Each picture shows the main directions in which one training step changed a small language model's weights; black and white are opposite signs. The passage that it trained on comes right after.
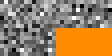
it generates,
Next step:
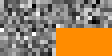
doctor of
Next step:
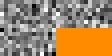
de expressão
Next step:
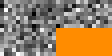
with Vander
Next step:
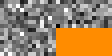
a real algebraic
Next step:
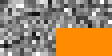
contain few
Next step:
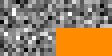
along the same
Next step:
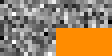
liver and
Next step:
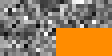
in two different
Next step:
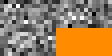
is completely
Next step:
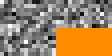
all ends
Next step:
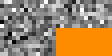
by Ritter
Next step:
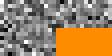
\otimes a)
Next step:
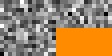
about how
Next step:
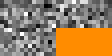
in some cases
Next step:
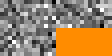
The mapping
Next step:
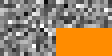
is no general
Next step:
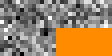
would be
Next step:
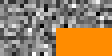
evaluated for
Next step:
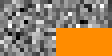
\in F$
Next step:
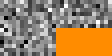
based on the
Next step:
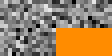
spaces are
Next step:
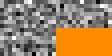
objects from
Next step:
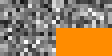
of full
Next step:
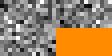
See also
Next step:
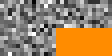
P \] which
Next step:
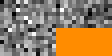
with DORIS
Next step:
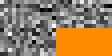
forcings in
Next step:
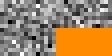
for each pair
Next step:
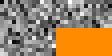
$p$ of
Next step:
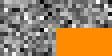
se ocupă
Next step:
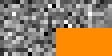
bien por
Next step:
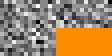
are forced into
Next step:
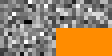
t$ and each
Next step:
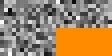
a total of
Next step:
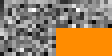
to make
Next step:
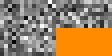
les postures
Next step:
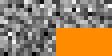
by high gain
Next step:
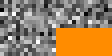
the four
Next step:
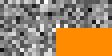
wel om
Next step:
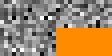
not easy
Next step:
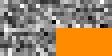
has to be
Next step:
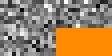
every figure we
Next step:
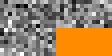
information to an
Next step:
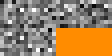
follows that there exists
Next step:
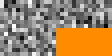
notion of a
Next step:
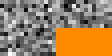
2 son
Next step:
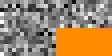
by Lemma
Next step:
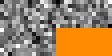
\\ \hline
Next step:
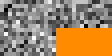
in the above
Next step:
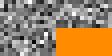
Its solutions
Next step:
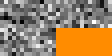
which need not be
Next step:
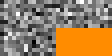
cost with
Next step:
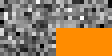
does not
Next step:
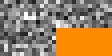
optimization and
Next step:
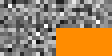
However, for
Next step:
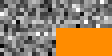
the form of a
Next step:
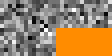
How social
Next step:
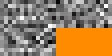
been used as a
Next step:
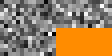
the classical
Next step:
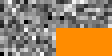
Among them
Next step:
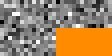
flow regime
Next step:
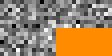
the remaining
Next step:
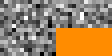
en sus
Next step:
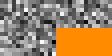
til. -
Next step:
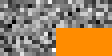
of *P.
